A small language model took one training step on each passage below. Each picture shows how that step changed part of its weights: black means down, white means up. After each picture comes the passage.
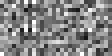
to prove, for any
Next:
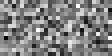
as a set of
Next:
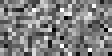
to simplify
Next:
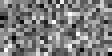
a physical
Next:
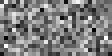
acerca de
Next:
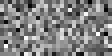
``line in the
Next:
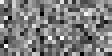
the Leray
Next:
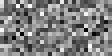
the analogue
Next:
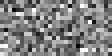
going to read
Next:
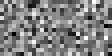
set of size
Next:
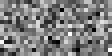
not known. In
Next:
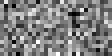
length $a$,
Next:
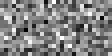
be the algebra generated
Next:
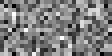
ring which has
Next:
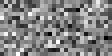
respectively to the initial and
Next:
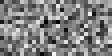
has integrated an
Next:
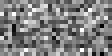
to give anything
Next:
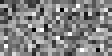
problems related to
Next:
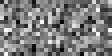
metric}. Through the
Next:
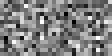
:= \A \setminus
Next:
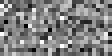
So we can
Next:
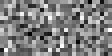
we emphasize
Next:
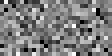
same colour as
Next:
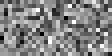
of analytic functions
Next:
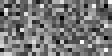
is Dynkin
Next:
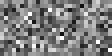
Refer to
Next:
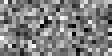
this note was
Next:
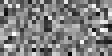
way. Let us
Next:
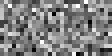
It follows from the
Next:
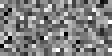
\bigskip A standard
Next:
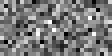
Reynolds number of
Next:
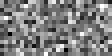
bd & be &
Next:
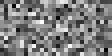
time Fourier
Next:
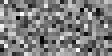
occur, and
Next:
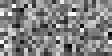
easy to see
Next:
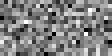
ones which results in
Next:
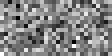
whereas the second term
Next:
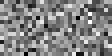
boundary, in the following
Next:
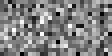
function takes the
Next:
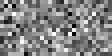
v_2$, where
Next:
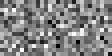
is impossible
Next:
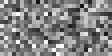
hard to read
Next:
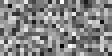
positive definite on
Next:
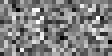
at $x =
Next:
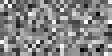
$\hat K$ is
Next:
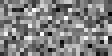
to the context of
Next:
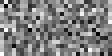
so that each closed
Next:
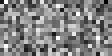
zero is denoted
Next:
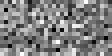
differential forms and
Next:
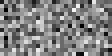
values of the solution
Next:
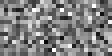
to quantify
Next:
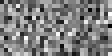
space Lie group.
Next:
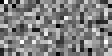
vertex $\infty$
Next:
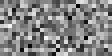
for short) is
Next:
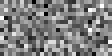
from 44 independent
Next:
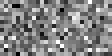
D \circ B.
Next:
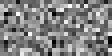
The following result of
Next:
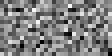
to point out that the
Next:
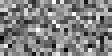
prove that the index
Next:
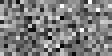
is realized by a
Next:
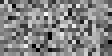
main results for the two
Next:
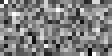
a cocompact
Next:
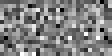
and \newline
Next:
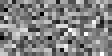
has been proposed.
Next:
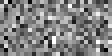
eigenvalues. Then
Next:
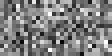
Finally the
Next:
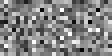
{\rm 1. Theorem
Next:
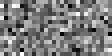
still lie
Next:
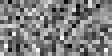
are not invariant under
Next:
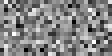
$A$ is
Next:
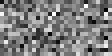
most two components,
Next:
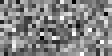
is a possible
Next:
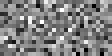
\bpp For each
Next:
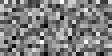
also the recent
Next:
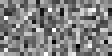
of peer
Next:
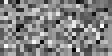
in $X$ and
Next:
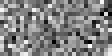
Let $(A,\mu
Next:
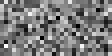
the mean square
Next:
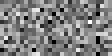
on. In this
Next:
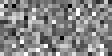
E$, at least
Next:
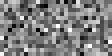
intensity due
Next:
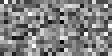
the result to general random
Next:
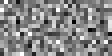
If $G$ is
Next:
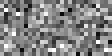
While the case
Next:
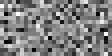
trivial. The manifold
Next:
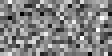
for deterministic
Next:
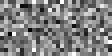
another example:
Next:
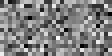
useful in
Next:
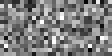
distribution. However,
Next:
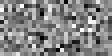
supported by the
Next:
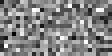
on separate
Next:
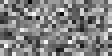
fact that $$ {\dd
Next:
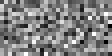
the green
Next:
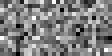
contrary to
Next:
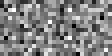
\times \#
